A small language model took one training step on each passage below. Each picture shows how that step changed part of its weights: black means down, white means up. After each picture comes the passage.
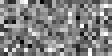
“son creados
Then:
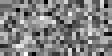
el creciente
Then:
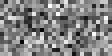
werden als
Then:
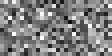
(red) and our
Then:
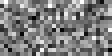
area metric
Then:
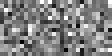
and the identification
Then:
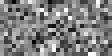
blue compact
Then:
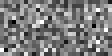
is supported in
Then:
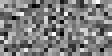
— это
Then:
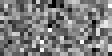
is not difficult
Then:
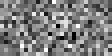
с другими
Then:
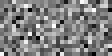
muhim rol
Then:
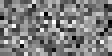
this the compiler
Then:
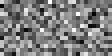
in un blocco
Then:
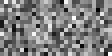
en collaborant
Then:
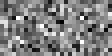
samimi bir
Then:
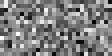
a purely
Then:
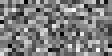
will now state
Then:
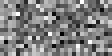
its role in large
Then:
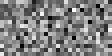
– ЦК
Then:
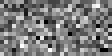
institutional and
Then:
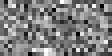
formation stages of
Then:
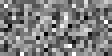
Later Roman
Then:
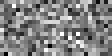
distances and a
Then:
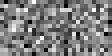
del mapa de
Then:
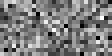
in NILM
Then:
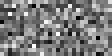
an optimal
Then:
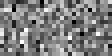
tensor, which
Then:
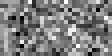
from business
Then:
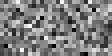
expected number of
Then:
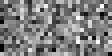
{\em fall},
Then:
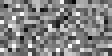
a hotspot
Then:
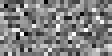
dos aspectos
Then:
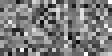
comes from a
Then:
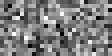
using A Mobile
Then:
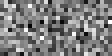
keeping a
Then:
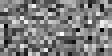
so that each of the
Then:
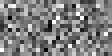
nie są
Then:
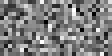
of $F$ and
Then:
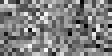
Physics and
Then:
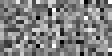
the LR.
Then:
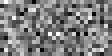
bagian mana
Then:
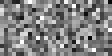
copy, which
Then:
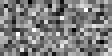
privada de
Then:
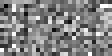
torque. For
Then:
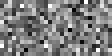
shower profiles
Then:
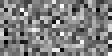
the standard
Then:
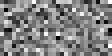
bars show that
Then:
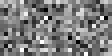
of a closed
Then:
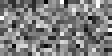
until the moment of
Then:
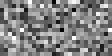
personajes de
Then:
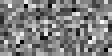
framework to a
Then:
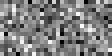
the figure, the
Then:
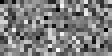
SiV centers
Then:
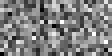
Ebene der
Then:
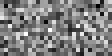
natilari va
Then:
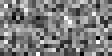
intake in
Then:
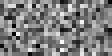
input appears
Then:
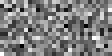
and CMB data
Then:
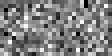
should operate
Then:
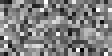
de conectividade
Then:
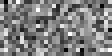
and methodological
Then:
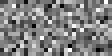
we are suppressing
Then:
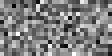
the argument and
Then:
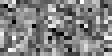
of Leonov,
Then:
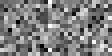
Same as Fig.
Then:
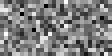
and increased up to
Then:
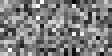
amount of time
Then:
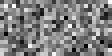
the amplifier
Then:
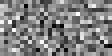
we plot the
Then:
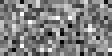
the photon
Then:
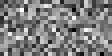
citado Plan
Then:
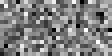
also be using the
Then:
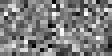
TeV$ &
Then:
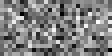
by University of
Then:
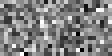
requiring multiple
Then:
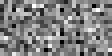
the additive
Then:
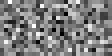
these dimensions.
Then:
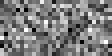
simulation having
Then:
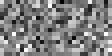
mala sonda
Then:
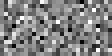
shows the test
